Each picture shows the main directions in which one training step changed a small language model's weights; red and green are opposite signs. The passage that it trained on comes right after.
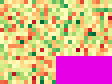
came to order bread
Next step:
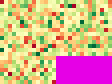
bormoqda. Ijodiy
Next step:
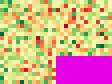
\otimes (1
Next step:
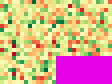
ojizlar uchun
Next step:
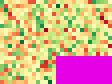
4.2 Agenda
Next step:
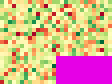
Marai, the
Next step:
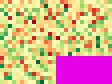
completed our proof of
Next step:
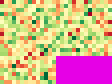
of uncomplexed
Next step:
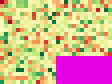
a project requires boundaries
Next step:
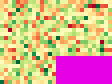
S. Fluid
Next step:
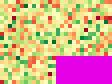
d'une réforme
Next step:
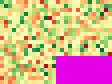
accounted for, so that
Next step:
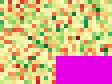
томонидан жиноят
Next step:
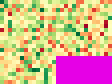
mashg'uloti –
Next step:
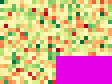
needs immense amounts
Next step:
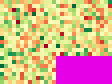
зарурати. In
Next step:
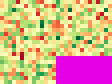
related to the drain current
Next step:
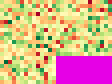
у працях Б.
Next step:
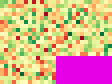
the quality of students'
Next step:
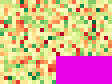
the self synchronization
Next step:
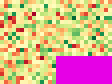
Roles on Salt
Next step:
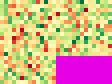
of Biochemistry,
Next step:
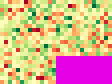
moon and stars are
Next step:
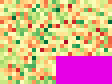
Internet café
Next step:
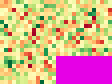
without increasing the voltage required
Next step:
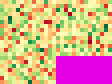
trás de cumprir
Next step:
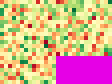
group norms act as important
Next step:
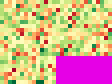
Cheating is very common
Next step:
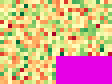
concluded that energy consumption lead
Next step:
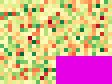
sariq mevali
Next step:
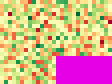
tolaning butun
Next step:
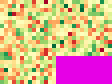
en CPGE
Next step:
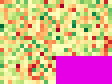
the same direction. According
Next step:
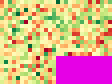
We agree that the outcomes
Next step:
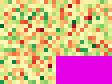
the University of Athens
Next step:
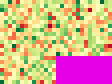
accidents cause one million
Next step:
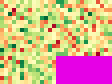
atoms on the electrode
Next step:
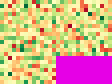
suffering from a psychological
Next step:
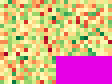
As Long) On
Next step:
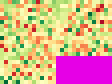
що полягає у
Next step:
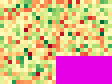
Climate Target
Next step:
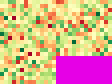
is high, studies indicate
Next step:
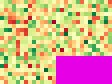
^cPresently at
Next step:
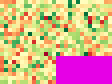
is ranged in the countries
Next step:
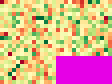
oid uyg‘onish
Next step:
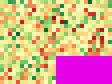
сорбции по
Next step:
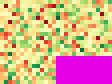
служби або
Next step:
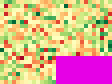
No no Yes No no
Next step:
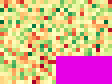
Minas, Facultad
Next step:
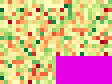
ν is the frequency,
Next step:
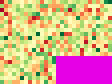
УМК среди
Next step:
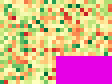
from astronaut training
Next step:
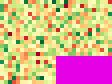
Migrare verso
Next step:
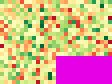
and also affects the internal
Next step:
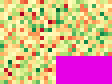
colocado em prática
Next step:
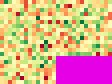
of proactive personality education
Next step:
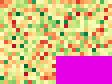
yet to be trialled on
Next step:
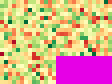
of business processes in the
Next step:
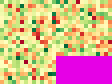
a Lua interna e
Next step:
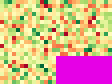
From the analysis of the current
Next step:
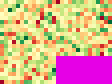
it. At the same
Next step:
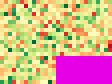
as WESTRON.
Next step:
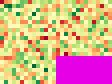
refleksiv yondashuv esa
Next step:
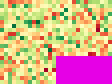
nutrients it contains and
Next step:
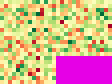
أن نسجل
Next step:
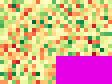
знайти таку форму
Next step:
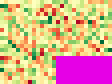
valeur de la
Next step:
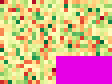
modulation scheme recognition was reported
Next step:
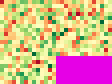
to the other when they come
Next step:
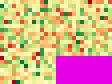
shear property directly from
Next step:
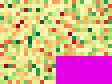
фенологическое развитие
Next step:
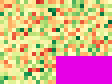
a polypropylene
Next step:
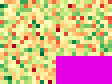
un écart brut
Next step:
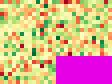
Fractal Coding.
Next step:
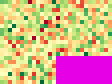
Educational Sciences*, 8
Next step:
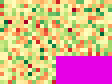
que trabalhavam os
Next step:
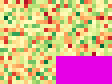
bo`lub, boshqalarning
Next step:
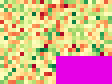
making are very important. To
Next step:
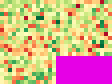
of the most devastating
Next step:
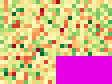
Resource Management*, 2009,
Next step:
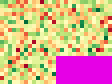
the principle of a clear
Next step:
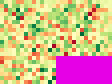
bir anlam evrenine
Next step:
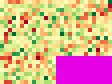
area is limited to the
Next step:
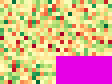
несколько объектов
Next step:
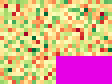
shakllanishi egallaydi.
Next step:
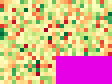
in crucial pathologies makes
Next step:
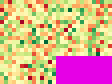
stressing the importance of
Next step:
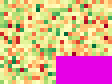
Escolar e Educacional
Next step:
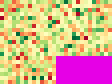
educacionais e é uma
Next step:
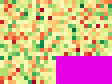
framework. 2. Methodology
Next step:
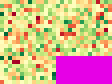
these challenges. Thousands
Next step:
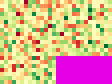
на космических
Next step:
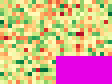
? A : Il
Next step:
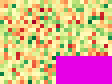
of the article is to reduce
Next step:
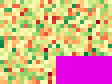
la désinflation
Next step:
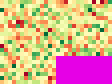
jamiyatini huquq
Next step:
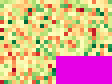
study of this situation in the
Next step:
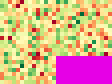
has a significant relationship with
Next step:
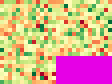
the faith versus reason
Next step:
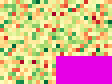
ayollari har kim
